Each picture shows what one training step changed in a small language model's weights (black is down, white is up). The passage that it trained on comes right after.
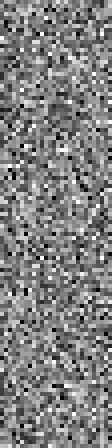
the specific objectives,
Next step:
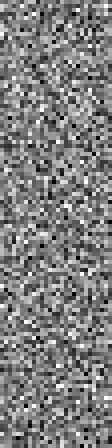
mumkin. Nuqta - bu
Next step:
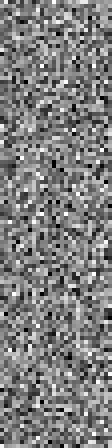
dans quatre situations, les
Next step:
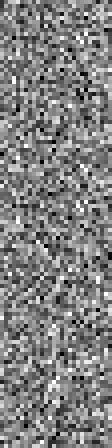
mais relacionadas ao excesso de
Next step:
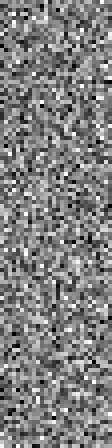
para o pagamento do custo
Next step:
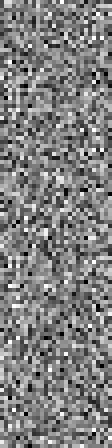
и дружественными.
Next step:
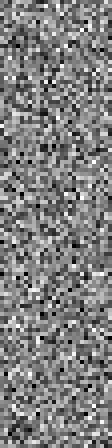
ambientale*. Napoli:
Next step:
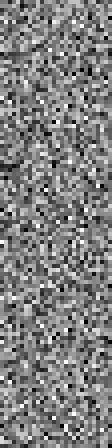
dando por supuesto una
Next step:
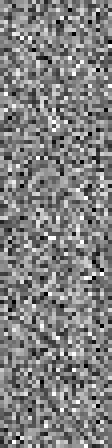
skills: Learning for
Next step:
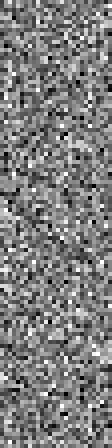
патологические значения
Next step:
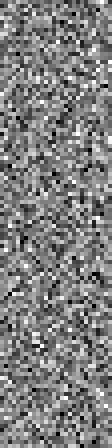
necessidade de o docente estar
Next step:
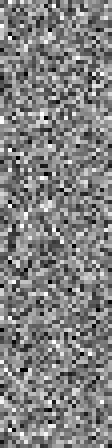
tizimida qo'llanishi:
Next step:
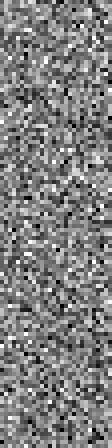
vida pra mim.”
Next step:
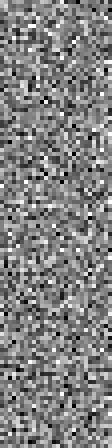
намлиги ва зичлиги
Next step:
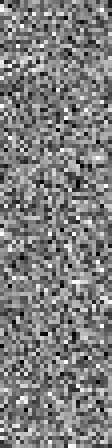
pul mablag'i kelib
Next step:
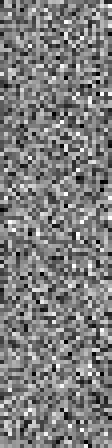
активность, тестовые
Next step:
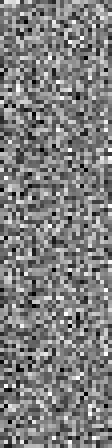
el desarrollo del modelo
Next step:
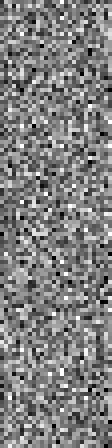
Корпоративна соціальна
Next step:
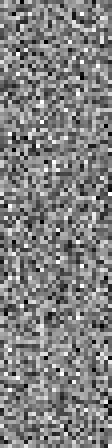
y lo que ocurre realmente
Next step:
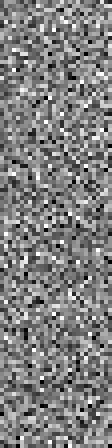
Это говорит о
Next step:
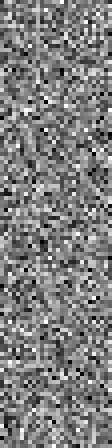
серед неодружених
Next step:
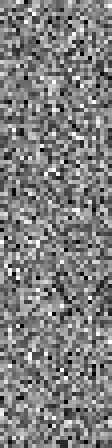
focalizar nos aspectos
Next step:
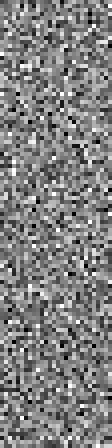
Os resultados sugerem que a
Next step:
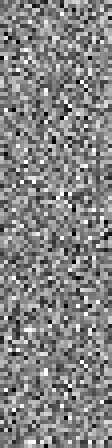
17^a. ed. Rio de
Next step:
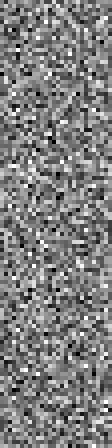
yoshi ulug'lar va
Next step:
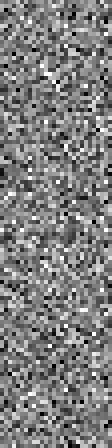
tahlil qilish mumkin.
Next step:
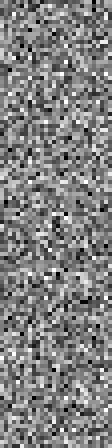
so'z) — jamiyat
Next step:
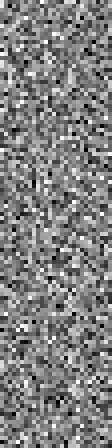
of the All-Ukrainian
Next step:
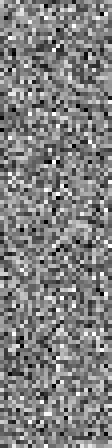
jahli chiqqanda inson
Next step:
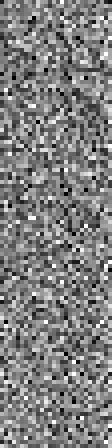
Як пригадує В.
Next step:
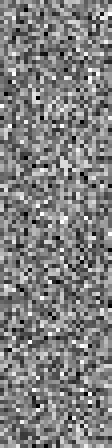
projeto do urbanista
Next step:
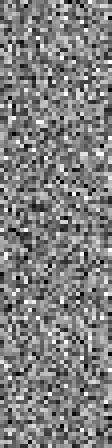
яскраво відображаються
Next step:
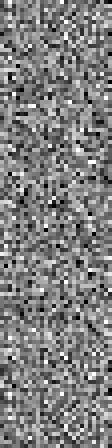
а критерієм
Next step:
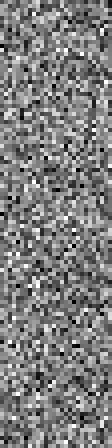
durante a parturição no
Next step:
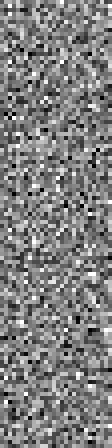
фахівців суміжних
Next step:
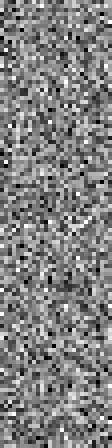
d'Abidjan, 2023 Des
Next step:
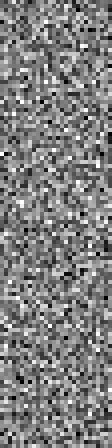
de los trabajadores para cuidar
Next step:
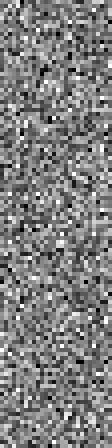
da Ciência e Tecnologia das
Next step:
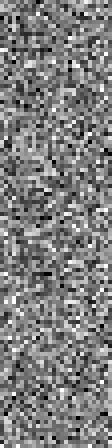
were studied based on
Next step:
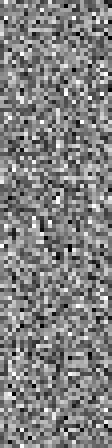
va nazoratsiz; bir xil
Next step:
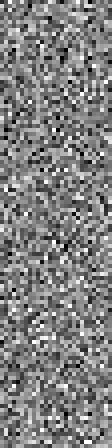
Pe timp de vară,
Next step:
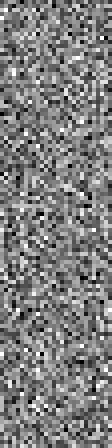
sendo possível encontrar nos
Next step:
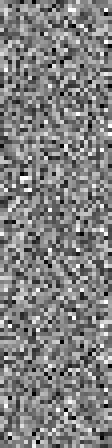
River Valley:
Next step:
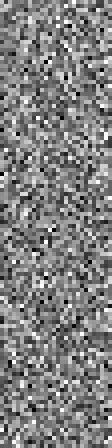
2 Condomínio Santa
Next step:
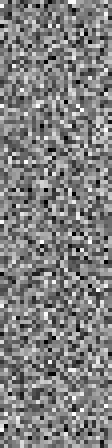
de risco. Basta
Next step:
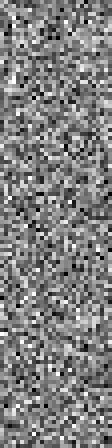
acht moet worden
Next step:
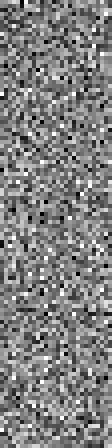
1. ed. Curitiba
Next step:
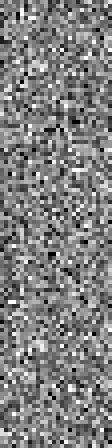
pada perangkat penunjang
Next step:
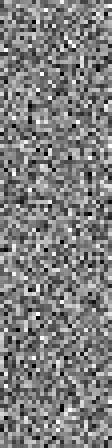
начала 1990-х годов
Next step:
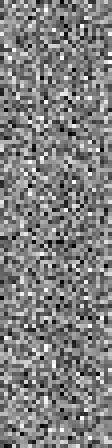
т.д. Глагол -
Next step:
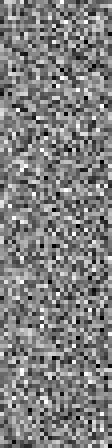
эмас. Мактабда
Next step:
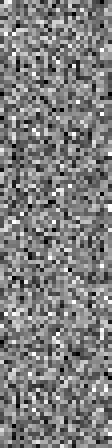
kullanabilme hususunda
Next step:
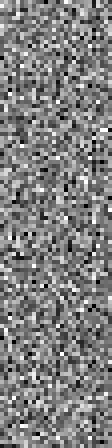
ekan, shaxs u yerda
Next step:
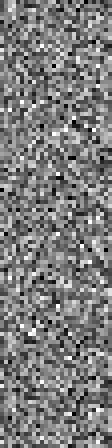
questionar o modelo educacional
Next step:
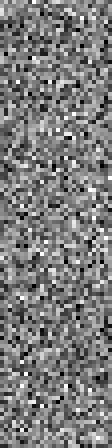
polinomial melhor
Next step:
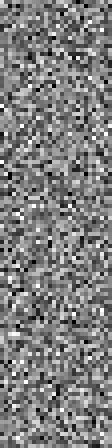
contradicciones factuales o
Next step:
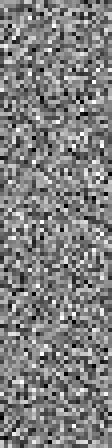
generaciones actuales. En esta
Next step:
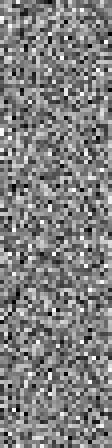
и производственными
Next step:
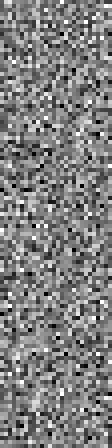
бири, гарчи буюк
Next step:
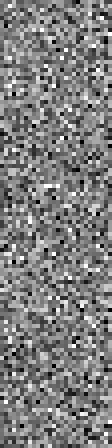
маккажўхори поялари
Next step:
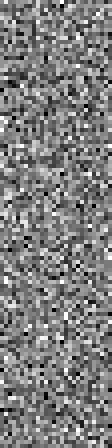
університет культури
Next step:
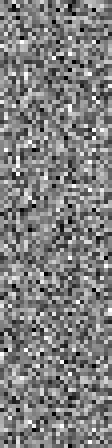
que nossas imagens são
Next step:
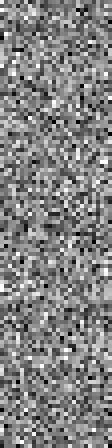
« L'intérêt principal
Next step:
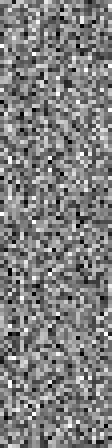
no dejamos de repetir por
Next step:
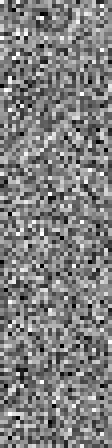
diagnostic souvent
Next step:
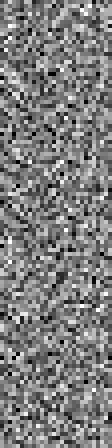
ish o'rinlari yaratiladi
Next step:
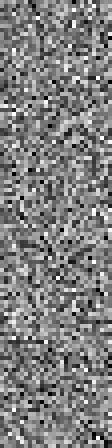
8 Axborot ochiqligi
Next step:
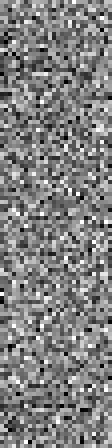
zufolge werden japanische
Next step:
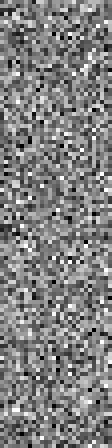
des Nitritgehaltes,
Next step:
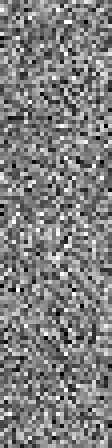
total ao aglomerante
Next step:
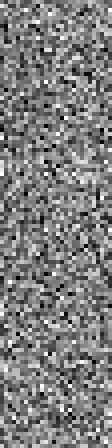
directamente al joven o bien
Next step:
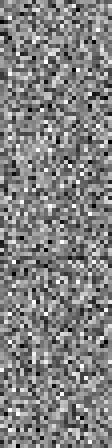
жараёнлари сусаяди,
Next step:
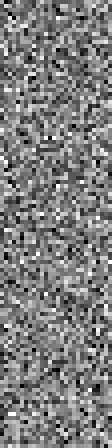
ser rejeitada, enquanto a
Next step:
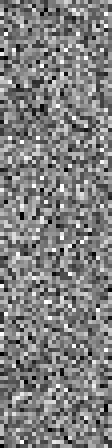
da arquitetura moderna
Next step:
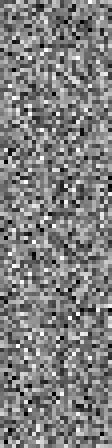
y la discusión grupal
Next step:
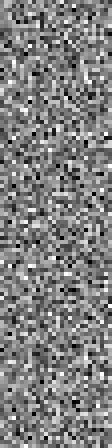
مع مسألة
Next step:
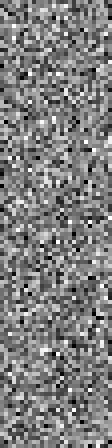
yang memadai di rumah.
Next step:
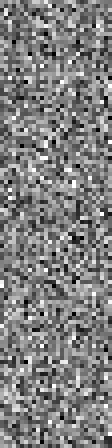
ter njen izredno
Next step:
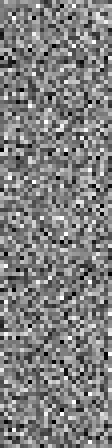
5. Тўйчиева,
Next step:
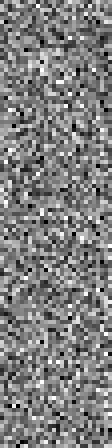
y lenta, además de
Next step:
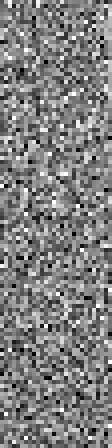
России. Отдельная
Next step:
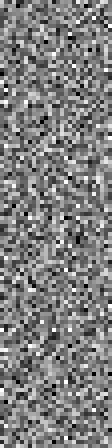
faptul că acest act
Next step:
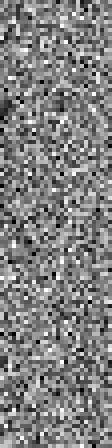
D.Zahartdinov va
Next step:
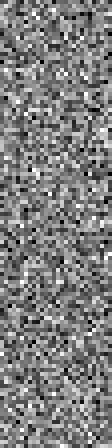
econômicos distintos,
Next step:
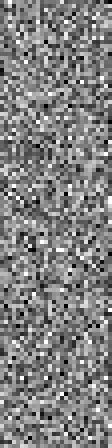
амал қилади. Унинг
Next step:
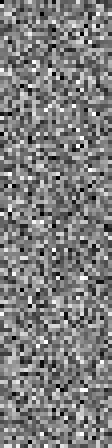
una propuesta inicial sobre un
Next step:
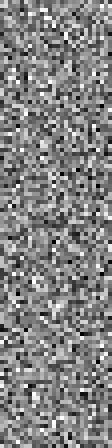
qilinadi. Turkchada
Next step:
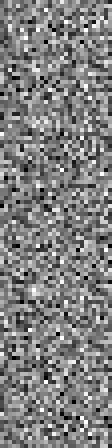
Юрид. фан.
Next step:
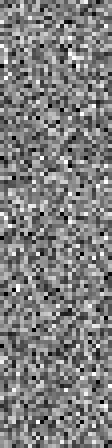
dari hasil pengembangan
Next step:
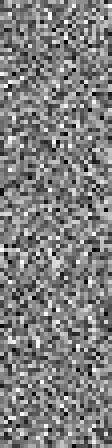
решения о проведении
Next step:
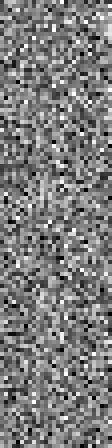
которые принадлежат
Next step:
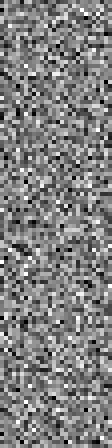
os dados. Portanto, o
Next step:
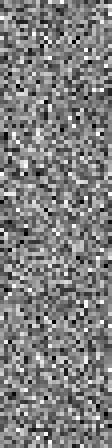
до роботи в умовах
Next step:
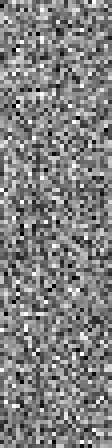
babaya nənəyə
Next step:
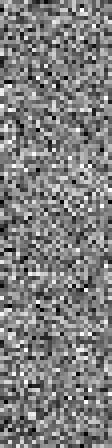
koşullarında farklı
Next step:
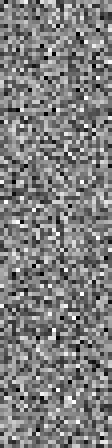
posible y razonable
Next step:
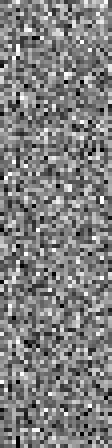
do mercado imobiliário
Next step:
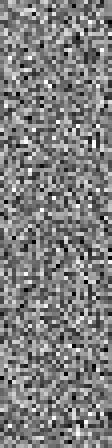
del electorado. - c)
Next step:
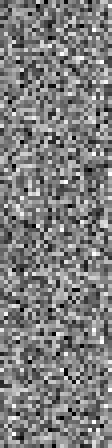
mostra a divisão dos
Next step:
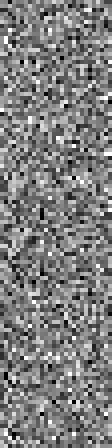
Osing Kemiren.
